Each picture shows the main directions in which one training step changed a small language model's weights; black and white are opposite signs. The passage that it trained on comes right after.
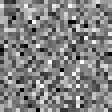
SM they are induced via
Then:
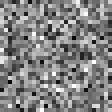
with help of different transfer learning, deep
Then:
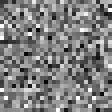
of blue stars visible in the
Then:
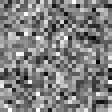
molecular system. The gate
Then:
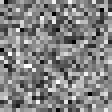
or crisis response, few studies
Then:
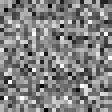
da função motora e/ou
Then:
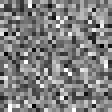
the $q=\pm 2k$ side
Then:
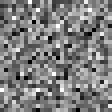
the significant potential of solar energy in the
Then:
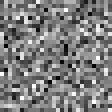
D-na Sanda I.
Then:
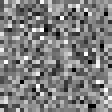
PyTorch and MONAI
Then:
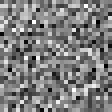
the simulation time are the same as in the real
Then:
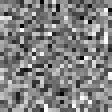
The ratio $R_{\tau/\mu}$ is
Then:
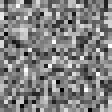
well as scarce energy reserves.
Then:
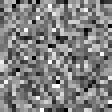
another source of information --- an
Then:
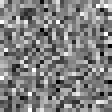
lattice. Theorem 3.4 In
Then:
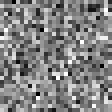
in the log computations, we use an additional
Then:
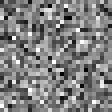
mean melphalan dose in men
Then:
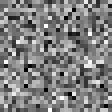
пропагандировал в
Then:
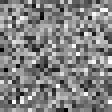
weathering crusts of the chemical
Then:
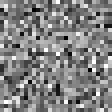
the ideal shot count and tests
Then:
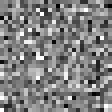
collected data was analyzed using
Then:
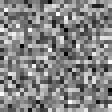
по рекомендации.
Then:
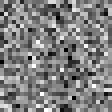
кўпроқ оталар учун
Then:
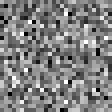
the model is more sensitive to different inputs
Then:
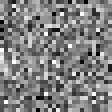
in well-watered conditions, which is
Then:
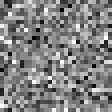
como patrimônio
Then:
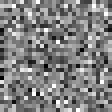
required to separate the sapphire
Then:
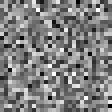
citations when writing an essay.
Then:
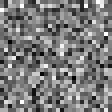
motivatsiyani kamaytiradi
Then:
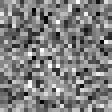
{title} {What is the spin of
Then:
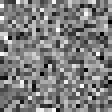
atomic systems when the third
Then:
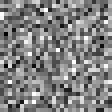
cost, resource utilization, and energy
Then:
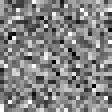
but they split into pairs of two
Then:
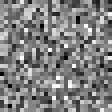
as the total magnification, for a given
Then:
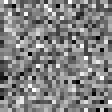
S. Improving the methodological training and
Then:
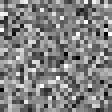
Europie. Ochronie
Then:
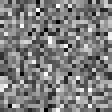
branching pattern of the
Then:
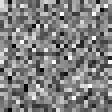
the process of unumpedagogik
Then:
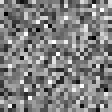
2. Then, heat is applied to
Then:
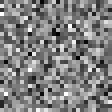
factors: direct factors of manufacture;
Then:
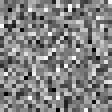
37 1. Setiap orang
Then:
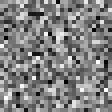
sub-trajectories according to the method
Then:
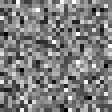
Toshkent shahridagi
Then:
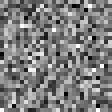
there should not be any Lorenz
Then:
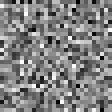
in $\alpha$ may use this limit as a
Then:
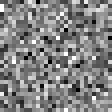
radial annulus during a short
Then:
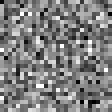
used a disc-mass distribution that follows a
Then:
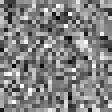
and microphone that is ideal,
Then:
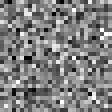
for higher education in other related fields
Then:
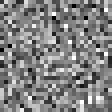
as an adulterant. From both
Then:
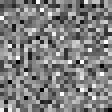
limit of Einstein's theory. In this
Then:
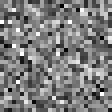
who present with locally or regionally advanced
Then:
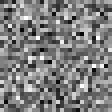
on the related problem of note value detection.
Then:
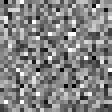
(sloping) face;
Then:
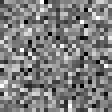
Interplay of Pre-Training,
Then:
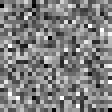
especially when dense passages were
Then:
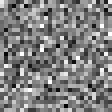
statistics in the grand canonical
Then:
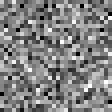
parts with a variety of defects
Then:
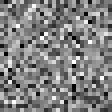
have proposed a general model, dubbed
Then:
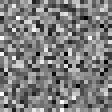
This study investigates a novel automated
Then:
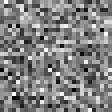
broader exploration coupled with higher
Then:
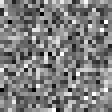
distributed over the constraint box
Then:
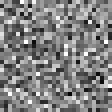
the experiment, while the finite volume 2D
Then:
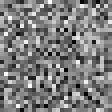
центральное место.
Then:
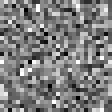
to the legality of the concession of
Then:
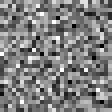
the following properties: \begin{eqnarray}
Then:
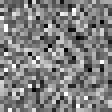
nisbatan yuqori
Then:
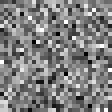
of the Kitaev chain. The
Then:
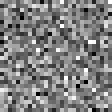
10 hrs. From the results
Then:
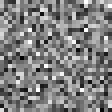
composed of $N_{\nu}$ samples
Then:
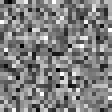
studied for a wider range of thermal
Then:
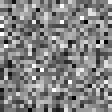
the cluster is back online. Other features that
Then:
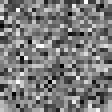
k}={\bf Q}$. \noindent
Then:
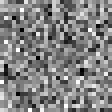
and presenting stage. According to
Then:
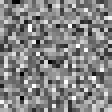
Cosmological Physics, University of
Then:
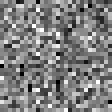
enhancing the feasibility of
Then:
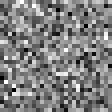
tashqari mustaqil
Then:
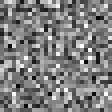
Of course, the operators that also
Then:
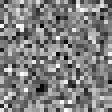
ularning mehnatini
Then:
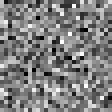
S. Vetter (Chapman and
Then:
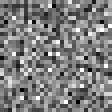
the sharp cut-off in the
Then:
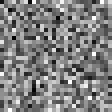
mantenerlos vivos en
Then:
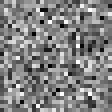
datasets, efficient computing resources and
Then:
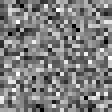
yang spesifik. Berikut
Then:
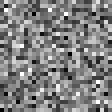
Maxwell's Equations for
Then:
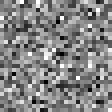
somewhat between laboratories. On
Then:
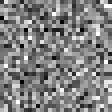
a two--mode CV polarization
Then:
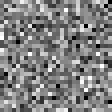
dishes. Emergence of
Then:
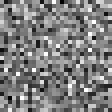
As for the physical process determining the power
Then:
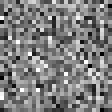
paper, we focus on cooperative
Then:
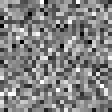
were 1-OT~Cepheids,
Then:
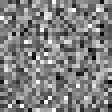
work. This research does not focus on one particular
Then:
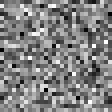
zero <<Bir bolaga
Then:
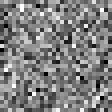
model. **Image 2.** Flood
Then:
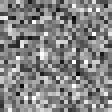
equal energy distribution among final particles,
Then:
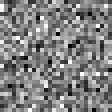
$\sim$210 O-type stars that
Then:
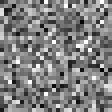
Notice that for the FCI, these
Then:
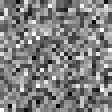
virtuale, la rete internet;
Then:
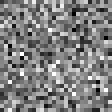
of our current study, however, is the dynamics
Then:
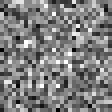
discussion makes use of the fact that
